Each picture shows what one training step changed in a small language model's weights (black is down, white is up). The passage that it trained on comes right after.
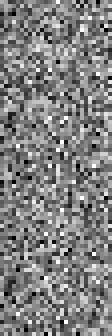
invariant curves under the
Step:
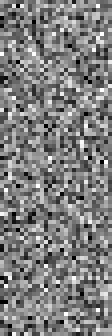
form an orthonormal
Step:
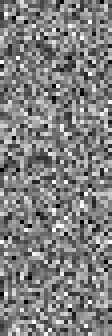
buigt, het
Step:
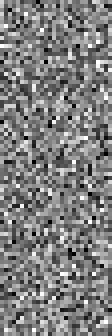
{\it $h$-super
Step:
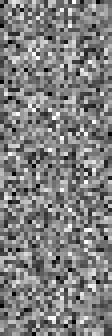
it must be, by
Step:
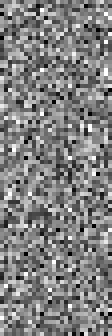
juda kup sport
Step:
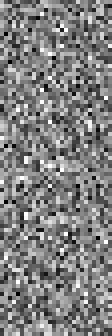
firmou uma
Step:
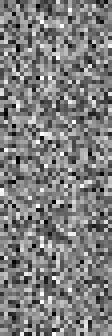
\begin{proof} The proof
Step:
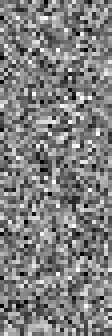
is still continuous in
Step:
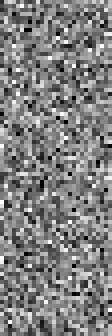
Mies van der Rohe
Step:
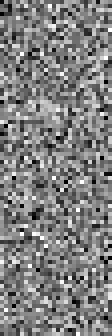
letrado: junto
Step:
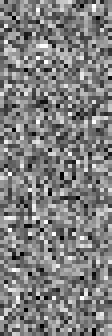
and $U_2$ be
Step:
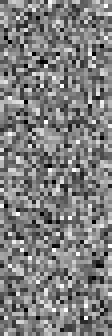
also a contradiction since
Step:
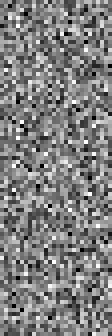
intervenção defensiva
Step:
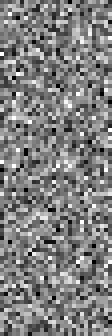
omdat het
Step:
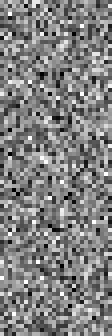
tizimini isloh
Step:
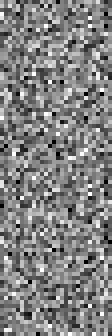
the staggered
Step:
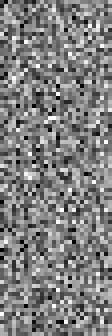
Docente do curso
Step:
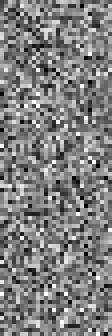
of lower bounds
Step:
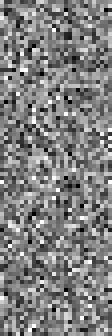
researchers in an
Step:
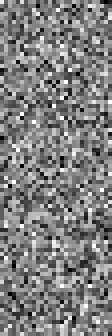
sign depending on the
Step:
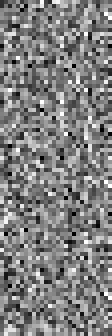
K\"ahler form
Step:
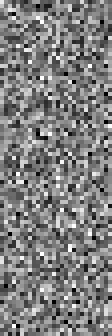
term \begin{equation}
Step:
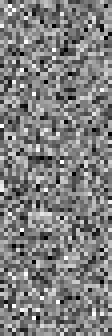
are alternately in
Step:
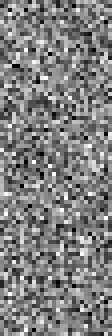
para, de certa
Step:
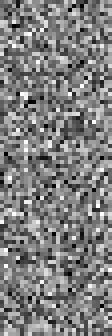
and a unary operation
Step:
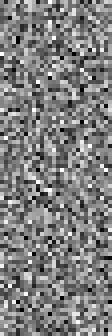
polar moment of
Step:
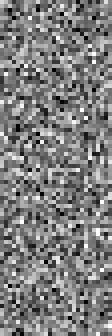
a trajectory $x$
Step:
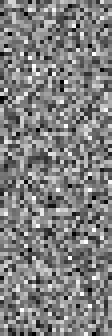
one root in the interval
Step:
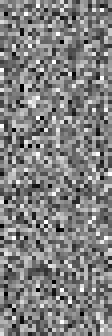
cultura finisecular
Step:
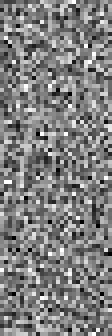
terms, we can see
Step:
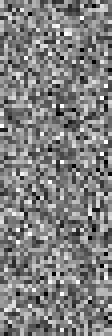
acolhimento das
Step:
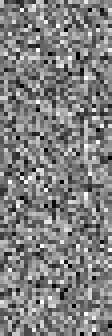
for some $1 \le i
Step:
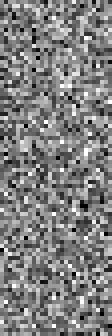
1 $. But in this
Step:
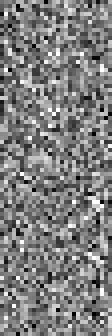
assist transmission
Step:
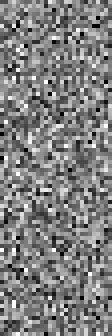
ham arab tilida
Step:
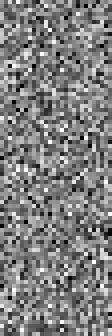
memeluk suatu
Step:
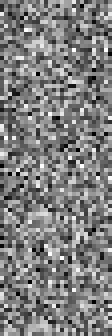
series on it. One
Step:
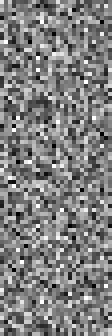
by \begin{equation*}
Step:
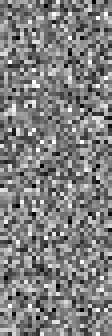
harus kawin
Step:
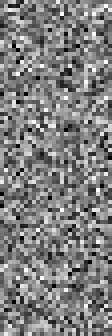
= 0$ instead of
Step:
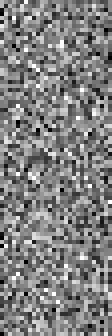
connected as in
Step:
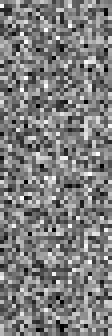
leaves in any $\Lambda
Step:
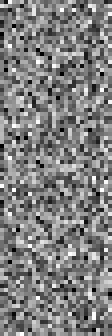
get when we divide
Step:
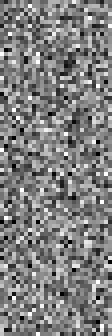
in the \emph{time
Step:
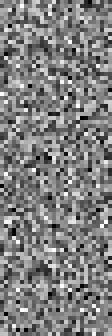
это также
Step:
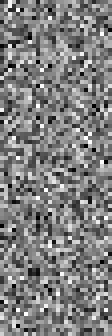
der Arbeit ist
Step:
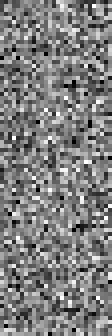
manifold $Y$ to
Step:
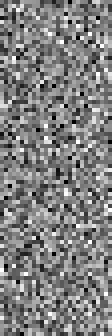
barcha yoshdagi
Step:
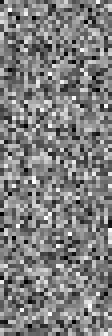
conservation of the domain
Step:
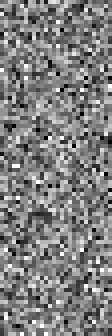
generates a discretisation
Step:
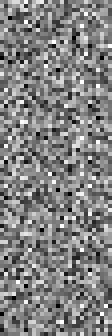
qiladi. Dini
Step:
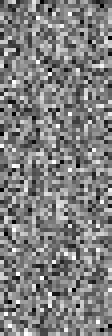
\textbf{O} &
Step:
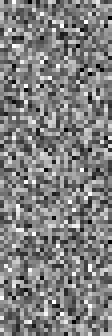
incorporando a las
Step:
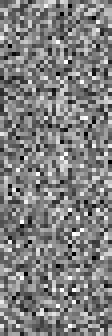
semi-finite trace
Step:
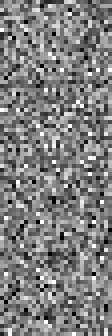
an upper bound for the following
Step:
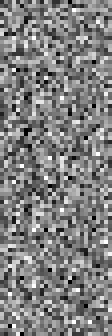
de la falta de
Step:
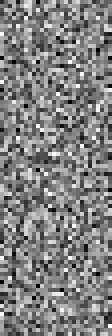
MÓJ DOM
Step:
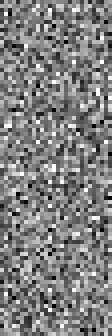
afectan. Por
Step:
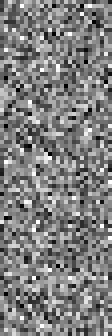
the trend of the loss
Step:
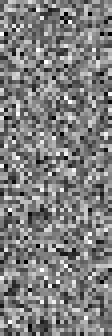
\N$ be such that
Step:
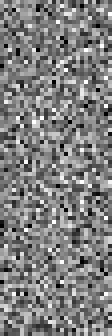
capture independence
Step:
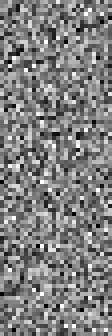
\latmax \setminus
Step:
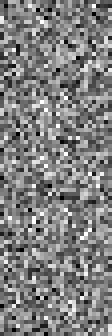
\item $g$ is a
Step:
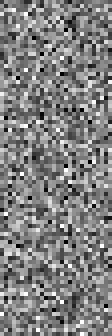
dos equipamentos
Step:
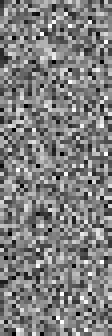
faktor selain
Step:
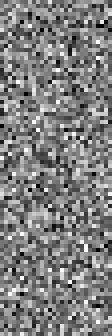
deb o'ylab,
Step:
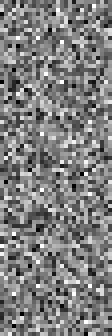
we have \begin{equation}
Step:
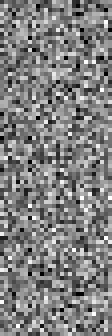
work is motivated by
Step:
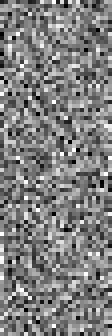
Grundlagen und
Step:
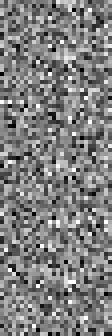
\subseteq \Is}
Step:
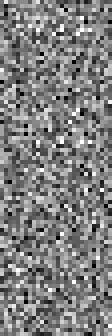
that are globally
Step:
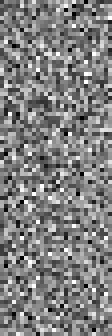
by parts we get
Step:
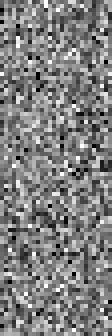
intersect $K$. Then
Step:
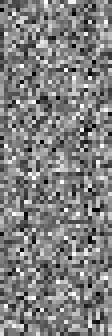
a Lefschetz
